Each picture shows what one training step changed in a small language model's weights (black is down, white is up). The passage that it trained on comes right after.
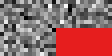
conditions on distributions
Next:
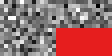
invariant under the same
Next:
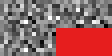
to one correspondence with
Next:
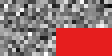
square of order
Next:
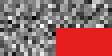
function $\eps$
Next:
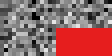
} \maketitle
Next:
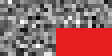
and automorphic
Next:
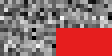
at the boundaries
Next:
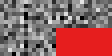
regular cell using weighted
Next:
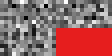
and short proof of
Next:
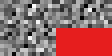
for each Cauchy sequence
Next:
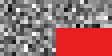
for two algebras consisting
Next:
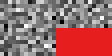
complex-valued sequences
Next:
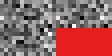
volume form on
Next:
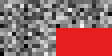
which is defined
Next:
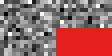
only need to ensure
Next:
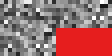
additional computational cost of
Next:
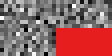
with unit speed in
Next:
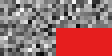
us the Euler classes
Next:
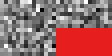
based approach, the
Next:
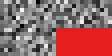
or the columns of
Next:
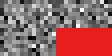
0$ such that
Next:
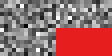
which include, for
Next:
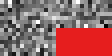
argument and do not
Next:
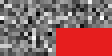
can be expressed as
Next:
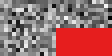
radii of compact
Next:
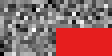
vertex 8 is connected
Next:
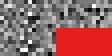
to have further
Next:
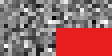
very large. Thus
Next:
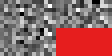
locally on the
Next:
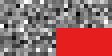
setting ``sphere'',
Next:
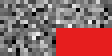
There exists a measure
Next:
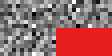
In the above
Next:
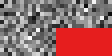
cannot be a
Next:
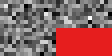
B$ as an
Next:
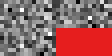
M$ over a
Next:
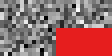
we shall take an
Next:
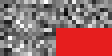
the Hecke
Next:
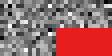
For $k =
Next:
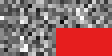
be a coherent
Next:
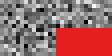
Let us show that
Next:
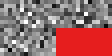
to this fixed
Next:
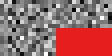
of the Hamiltonian
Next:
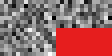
algebra itself as
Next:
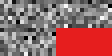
of $\Gamma$.
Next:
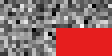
is a constant.
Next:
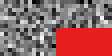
is capable.
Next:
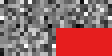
tests to evaluate
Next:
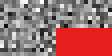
particular, if
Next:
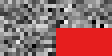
get $$ \aligned
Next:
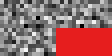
for ideals contained in
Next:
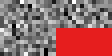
the traceless second
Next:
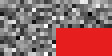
These define the spherical
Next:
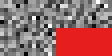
bundle): $$
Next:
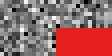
more verifiable
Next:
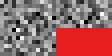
orbits in the
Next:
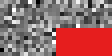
estimated using the cost
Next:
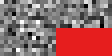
for alternative proof using
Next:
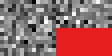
infinitely divisible distribution.
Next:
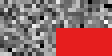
a different argument.
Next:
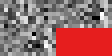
it is needed in
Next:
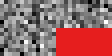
proved. \medskip
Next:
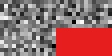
is bounded,
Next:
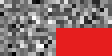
or whether it is
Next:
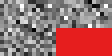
that $c
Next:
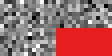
explicit computation.
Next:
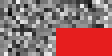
the category of
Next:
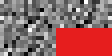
like to express the
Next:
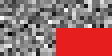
should be odd by
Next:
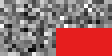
derived in Section
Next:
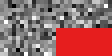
An important property of
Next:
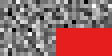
the average density of
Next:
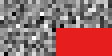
multigrid initializes
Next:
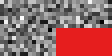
instances do not require
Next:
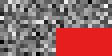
$S$ with
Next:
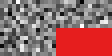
the curvature at those
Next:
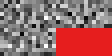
can be made precise
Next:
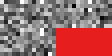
exact analog of Theorem
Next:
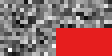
payoff to
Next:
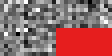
linear mapping.
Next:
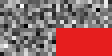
which is suggested
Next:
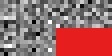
time scale, whereas
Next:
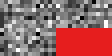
**Problem 4
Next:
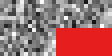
members of
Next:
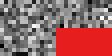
a good solution.
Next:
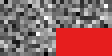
on charging nodes within
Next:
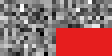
naturally when we consider
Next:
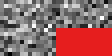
d$. This completes
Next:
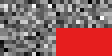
$\Phi$ if
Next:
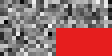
suggested by game
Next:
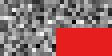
is required. It
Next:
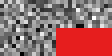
that the dimension of
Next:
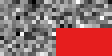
local time process.
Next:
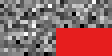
The concept of a
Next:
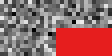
is not empty.
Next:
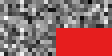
formula (see
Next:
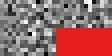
for the approximation by
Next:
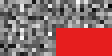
a short argument allows
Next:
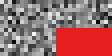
of stability, for
